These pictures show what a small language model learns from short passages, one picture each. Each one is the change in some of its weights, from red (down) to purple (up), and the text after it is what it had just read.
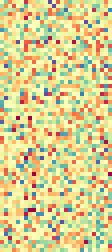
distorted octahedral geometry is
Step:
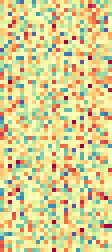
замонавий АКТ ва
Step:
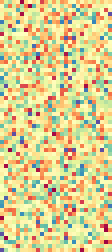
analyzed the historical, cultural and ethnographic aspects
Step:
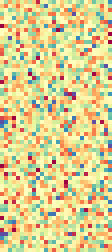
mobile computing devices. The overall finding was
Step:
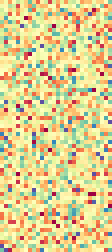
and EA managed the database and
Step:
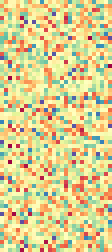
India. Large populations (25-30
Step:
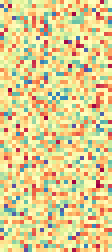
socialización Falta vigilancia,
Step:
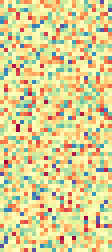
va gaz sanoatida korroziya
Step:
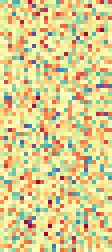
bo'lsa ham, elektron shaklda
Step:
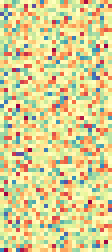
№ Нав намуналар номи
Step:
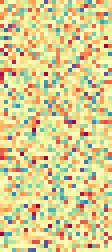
the asymptotics of the excursion probability is determined
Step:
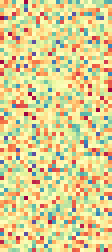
Chiu, 2022; Fischer et
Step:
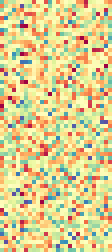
the dangerous poisonous substance from
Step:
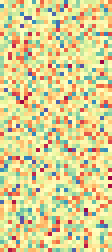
Corollary 3.9 generalize the Theorems
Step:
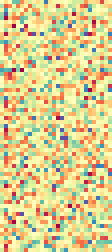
ta'lim jarayonini raqamlashtirish
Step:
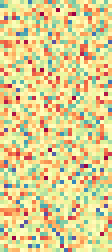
aspek penting dalam memperoleh
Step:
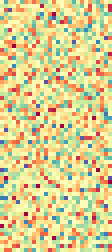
becoming a large fire so there was
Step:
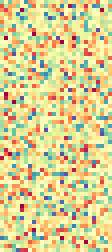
\int_{\interf} \gamma_f
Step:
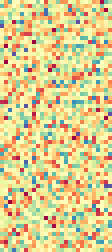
Nurali Uralovich, iqtisodiyot fanlari
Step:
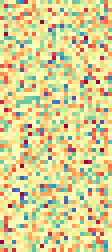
Development of teachers' digital competencies on the basis
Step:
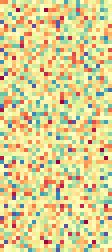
as well. The members generate rights and obligations and
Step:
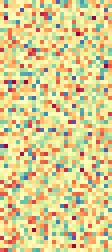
Nowadays, a fundamental characteristic of our society is
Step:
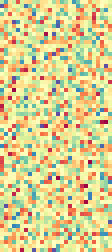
the input signal to the next layer. In this
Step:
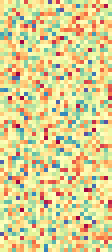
to provide the political will for actions that they are
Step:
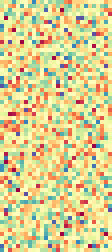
a large number of patients who have been benefited from
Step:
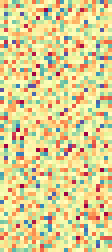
kóp maǵlıwmatlar
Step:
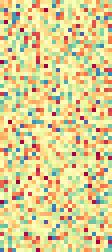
16. **Tashkenbaeva
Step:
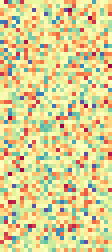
\bar N\in \Bbb N$ be such
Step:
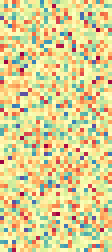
of fixed points of $g$ on $S$.
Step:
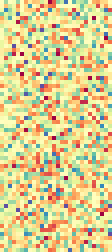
First we study the varieties of fixed points under this
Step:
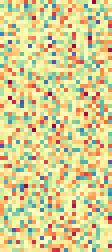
the average strain so that the shear modulus
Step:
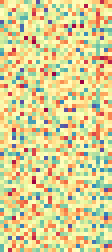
de uma empresa especializada no transporte e
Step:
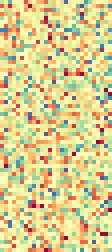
article follows a different path, exploring gardening
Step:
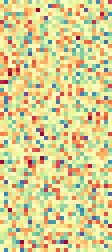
pH is shown in Fig. 1 for some
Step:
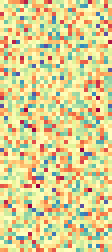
so many ordinals that some will be
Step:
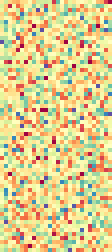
лежат в плоскости
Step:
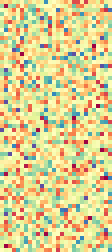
review of these recurrent models to analyze their limitations
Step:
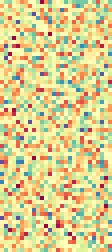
classification, exploration of, and access to,
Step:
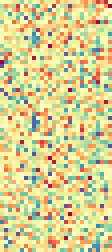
colaboración entre la escuela, la
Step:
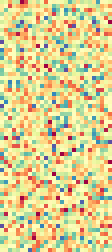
перехода, аналог брачного
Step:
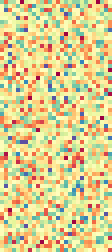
forty(140) Questionnaires
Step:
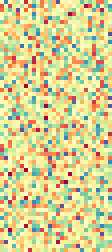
e, em casos mais graves,
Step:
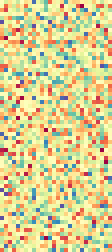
developers to provide their input and thus
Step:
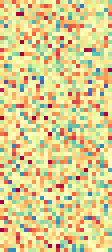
supplied was 30ml/sec and crank
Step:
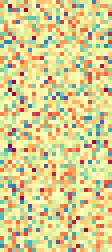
leitura do texto do artigo,
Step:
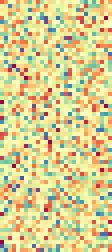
5.5 Environmental results and discussion for case
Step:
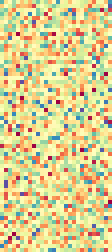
observation for convenience. \begin{remark}
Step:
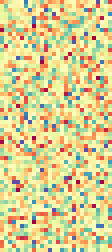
\\ San Luis Obispo, CA
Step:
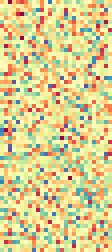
$ explicitly. However, let us restrict attention to
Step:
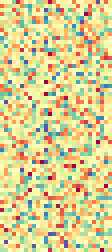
формы имен собственных
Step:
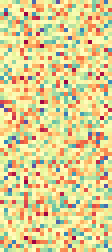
dots and dashes, respectively. The light
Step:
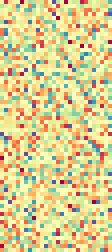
Let $N \in \mathbb{N}$ and
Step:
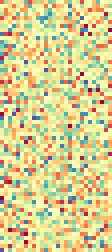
\gr \mathcal{O}_{\mathcal{M}}$
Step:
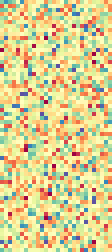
of dimension $2^k m, \;
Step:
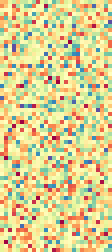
triality action was first discovered by E.\
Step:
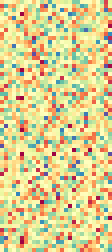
critical elements that affect forecast use and value,
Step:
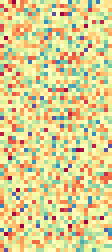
K \end{equation} while the second one for
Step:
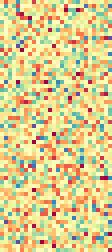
improved catalytic utilization and an interfacial
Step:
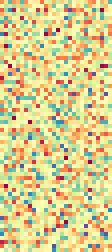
The results will be applied to the classification of algebraic surfaces
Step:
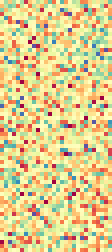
de Ação Cultural que criou em
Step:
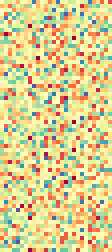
бітіріп шығады.
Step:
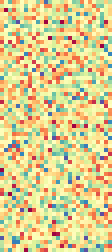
FOW in transitional water depths
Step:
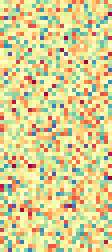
Accounting information system predicts the prevention of
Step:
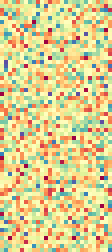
guidance and develop protocols for study
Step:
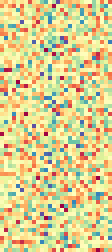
i\leq d$. Now, by Lemma
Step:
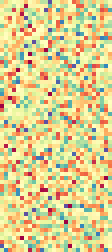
the risks and uncertainty in these solutions, they can
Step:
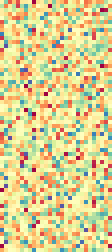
serve as a genre component as a unique means
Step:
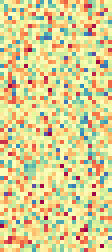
It is given by a three-term dif\/ference
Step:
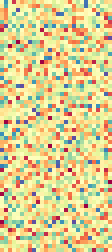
particularly in industrial processes, are highly insufficient and
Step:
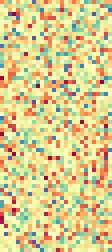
the research process. The European Qualifications
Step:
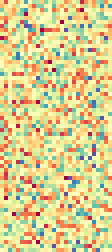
informed selection can be performed by relying on the
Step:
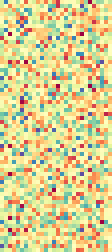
талаффузи, унинг
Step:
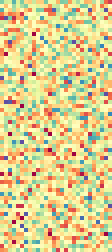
preventive health practices has remained a major problem
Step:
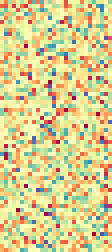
decision making at regional scales - Building
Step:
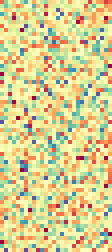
entrepreneurial support systems and SME
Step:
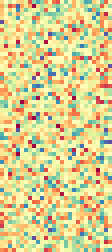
Leeuwen, 2006). Since
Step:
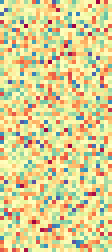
of cross-covariance tables across
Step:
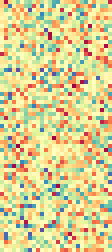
transversal field) then there exists a canonical
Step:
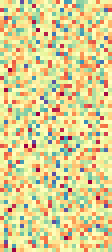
for sample. The sampling procedure was done by selected
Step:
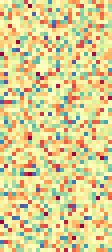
of the world. Pollution of water sources,
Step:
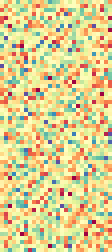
en la Amazonía. Especialmente
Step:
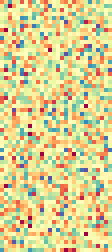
leader performance (Neufeld, Wan,
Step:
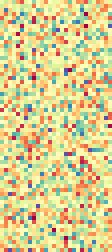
formula to (\ref{eq.stanley})
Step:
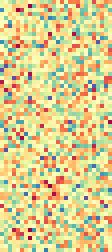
networks. This has led to several heterogeneous
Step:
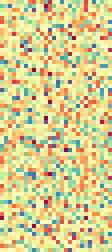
tools} In this paper the following notations are
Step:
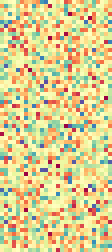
points $R$ and $S$ respectively
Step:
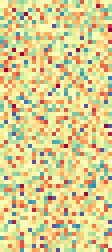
field $\ln a(x)$ in discrete sense.
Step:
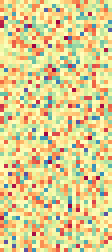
As in the example, 4 types of DGs
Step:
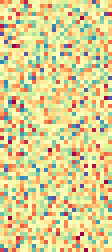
group of $\mathcal{O}_\K $ and the
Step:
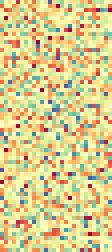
and crop harvest was lower than the region
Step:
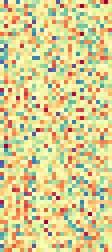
зид келмаса, ҳар
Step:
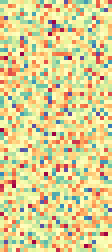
is closely related to the topology of different types of
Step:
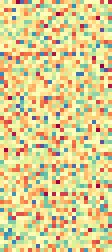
hujjatlar yig'indisi
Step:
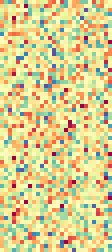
direct investment (FDI) inflows
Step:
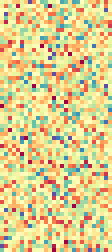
other hand this may lead to cognitive load as
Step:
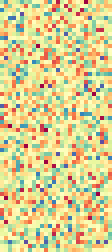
bari sabzaboz, Asolari
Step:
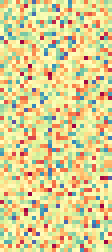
papers that deal with theoretical aspects of these
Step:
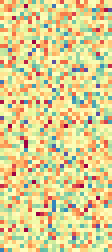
Social Challenges for Children Education
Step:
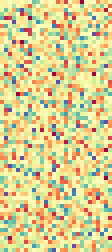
system. This allows for three-dimensional regulation of
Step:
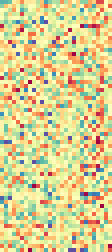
all subformulas of the form
